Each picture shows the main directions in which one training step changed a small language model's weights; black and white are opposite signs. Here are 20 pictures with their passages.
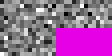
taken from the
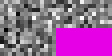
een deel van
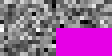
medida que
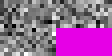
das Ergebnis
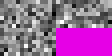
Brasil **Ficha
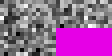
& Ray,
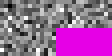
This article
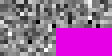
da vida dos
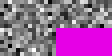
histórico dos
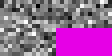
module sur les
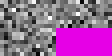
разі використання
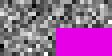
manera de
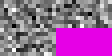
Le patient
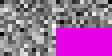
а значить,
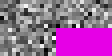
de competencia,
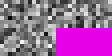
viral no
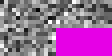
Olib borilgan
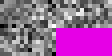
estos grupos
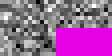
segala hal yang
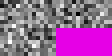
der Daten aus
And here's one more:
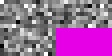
forme de
